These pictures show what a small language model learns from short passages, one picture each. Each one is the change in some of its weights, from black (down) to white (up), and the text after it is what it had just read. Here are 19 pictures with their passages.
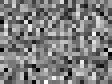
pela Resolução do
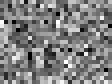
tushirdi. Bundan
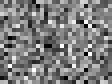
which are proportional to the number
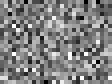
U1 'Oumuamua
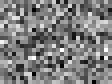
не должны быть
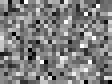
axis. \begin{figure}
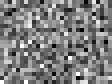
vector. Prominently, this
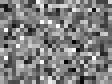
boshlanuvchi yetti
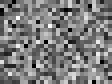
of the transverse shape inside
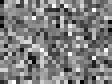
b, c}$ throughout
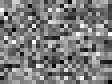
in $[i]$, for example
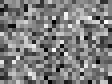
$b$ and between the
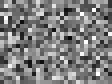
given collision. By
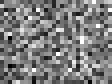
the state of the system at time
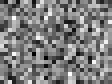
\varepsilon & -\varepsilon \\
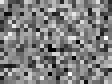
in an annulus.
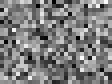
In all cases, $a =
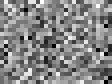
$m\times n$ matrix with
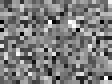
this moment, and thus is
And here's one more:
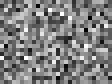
reach at this stage.
